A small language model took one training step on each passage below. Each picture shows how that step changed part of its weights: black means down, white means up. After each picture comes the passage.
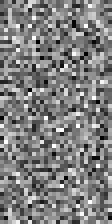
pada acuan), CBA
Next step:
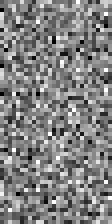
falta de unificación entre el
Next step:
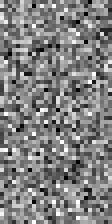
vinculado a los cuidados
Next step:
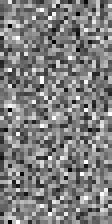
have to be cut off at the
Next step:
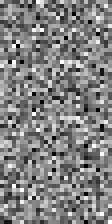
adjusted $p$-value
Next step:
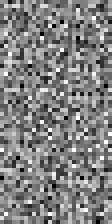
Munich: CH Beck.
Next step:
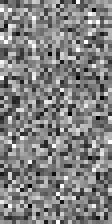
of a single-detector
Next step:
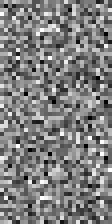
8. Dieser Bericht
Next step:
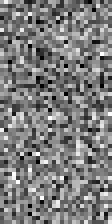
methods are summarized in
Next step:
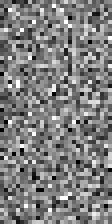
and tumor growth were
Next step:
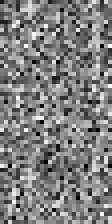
smaller amounts are needed to
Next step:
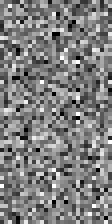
particularly in birefringent
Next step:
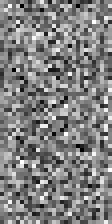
identifying, assessing,
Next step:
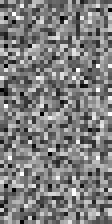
where it is hard to find a
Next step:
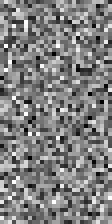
Letterkunde aan de
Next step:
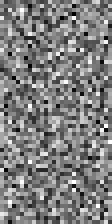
reliable. Table I.
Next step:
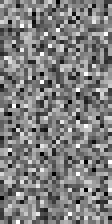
{NoStop}% \bibitem
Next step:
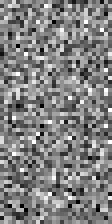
We consider the hyperdiamond
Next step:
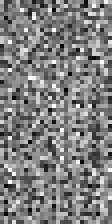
to maintain a database with
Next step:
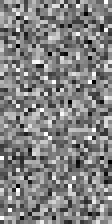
einer Differenzierung
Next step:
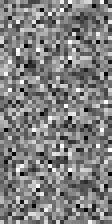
transformation such as the lessening and
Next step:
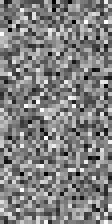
temperature, the restricted heat
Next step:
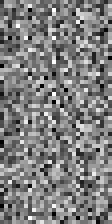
V. CONCLUSION
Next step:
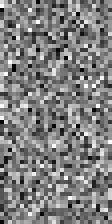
the data. As future grid
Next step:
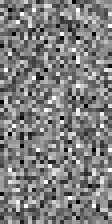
at the far-away
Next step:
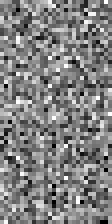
the ability to dynamically
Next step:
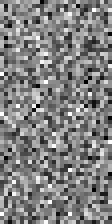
that of stiffeners. For
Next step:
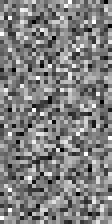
efeitos negativos na
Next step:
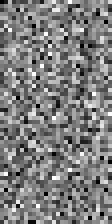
The TF model shows an initial
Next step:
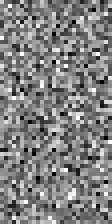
upbringing through the media,
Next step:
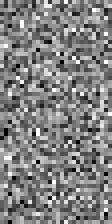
this transmission line. The values and
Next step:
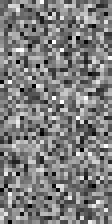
S., Reddy, A.
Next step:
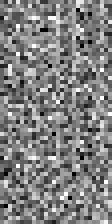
between TMD and non-TMD
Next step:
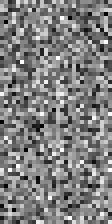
Here we walk through the calculations
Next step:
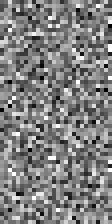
gerações X, Y e Z e
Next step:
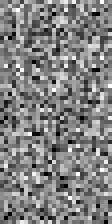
the absolute value of the
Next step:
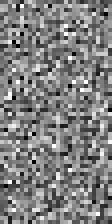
O}$ can be expected to be of the
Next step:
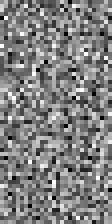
directly. The reached sun
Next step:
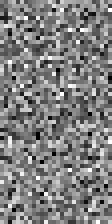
significantly lower apparent friction
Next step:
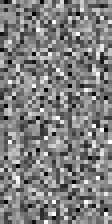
observed in Figure 4A, the
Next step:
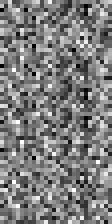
גם הם
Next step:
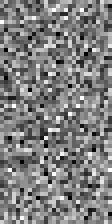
of England, this time
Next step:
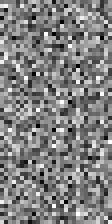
funding from the Canada First
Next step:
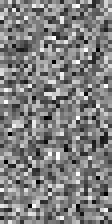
Puerto Bélgica
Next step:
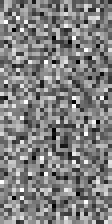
dados, esta foi realizada
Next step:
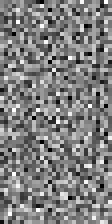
in an open space that is noise
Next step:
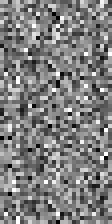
figure is higher, at
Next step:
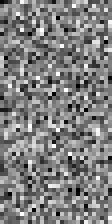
enzymology, and allied
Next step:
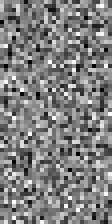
of course. However, the
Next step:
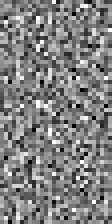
тему затрагивает в
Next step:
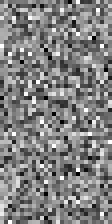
the low energy processes involving
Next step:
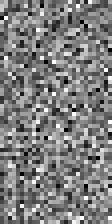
kunda pedagogika
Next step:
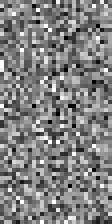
\begin{equation} P_t(\alpha
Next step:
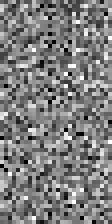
birlashishi tushuniladi.
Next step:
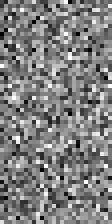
assume that the most of contribution to these
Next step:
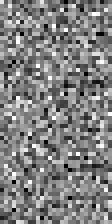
of the cooling ability of
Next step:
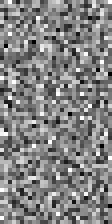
been applied to improve
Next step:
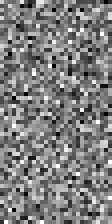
watermarked text. In
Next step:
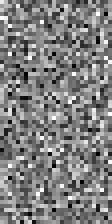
the park boundaries were
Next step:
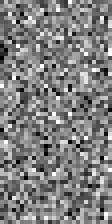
The population in this study was 115
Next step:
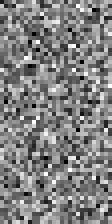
results of the radiation patterns have
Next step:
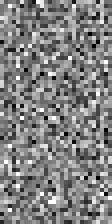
1. Then, the augmented
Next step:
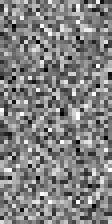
criteria for new method development of
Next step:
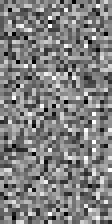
add the economic visions
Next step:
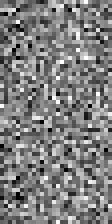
creates an error smaller than
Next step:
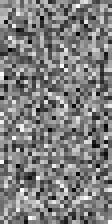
faxriy professori,
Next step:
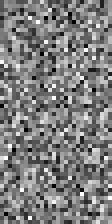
new mutations. (If one of
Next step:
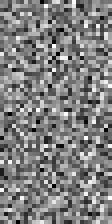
considering a large Hilbert space
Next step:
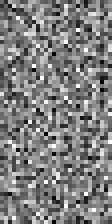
are at increased risk to develop
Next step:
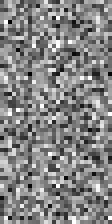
en las que la placa ha
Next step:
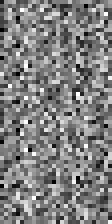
AND PHYSICAL
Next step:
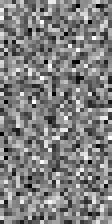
magnetization saturates with
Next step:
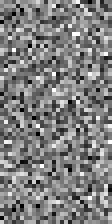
just finds formally the
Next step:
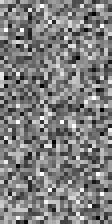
muons that contribute to muonium
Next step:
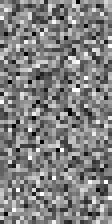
In scenarios where societies
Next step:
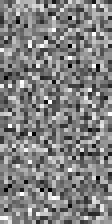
strategy for the development of the
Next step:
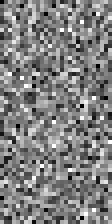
the pattern in FLOSS
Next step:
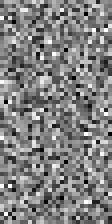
98). Şehirde
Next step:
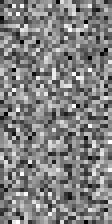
importance to the normative role of
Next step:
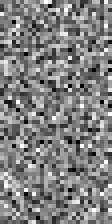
The transition appears to be
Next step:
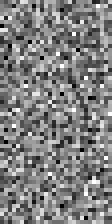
a discussion of possible directions for
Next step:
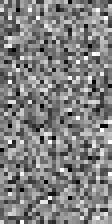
calculations are done without any assumption
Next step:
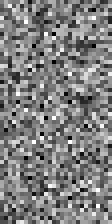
Grant, the Yamada
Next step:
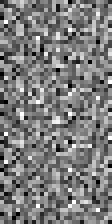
which will be considered, we will have two
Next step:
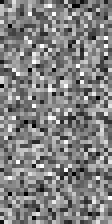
Firenze, Italy\\
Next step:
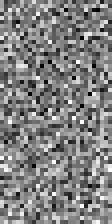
numbers. The proposed posit
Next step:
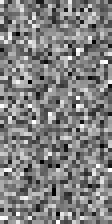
digital interactions dataset of
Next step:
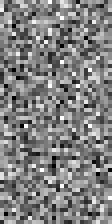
avoid conflicts during group
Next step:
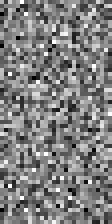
escape from life's
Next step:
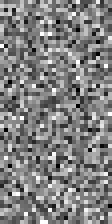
peers. The circle of
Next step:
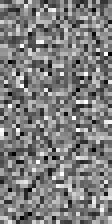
jihatdan tavsiflashga
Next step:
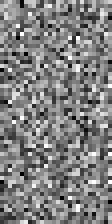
R}$ appear, within the
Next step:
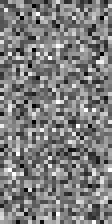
coups de fils pour
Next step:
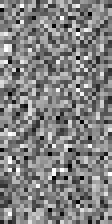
and dividend payment is found
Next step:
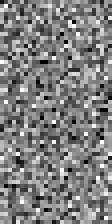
by immunofluorescence
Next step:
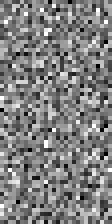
in the analysis, an effect modification of
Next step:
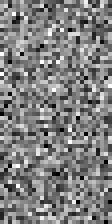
the offenders to distance
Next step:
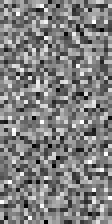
Tekstil eserlerin
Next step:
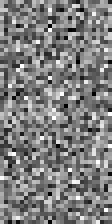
the tool's overall functionality,
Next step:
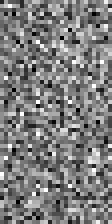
in some schools. •
